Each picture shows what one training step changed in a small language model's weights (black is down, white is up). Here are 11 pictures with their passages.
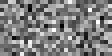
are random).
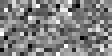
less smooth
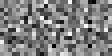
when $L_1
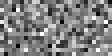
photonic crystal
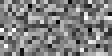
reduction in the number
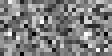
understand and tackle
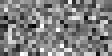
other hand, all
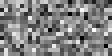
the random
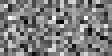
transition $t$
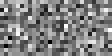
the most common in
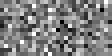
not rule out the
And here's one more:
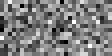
relative to the
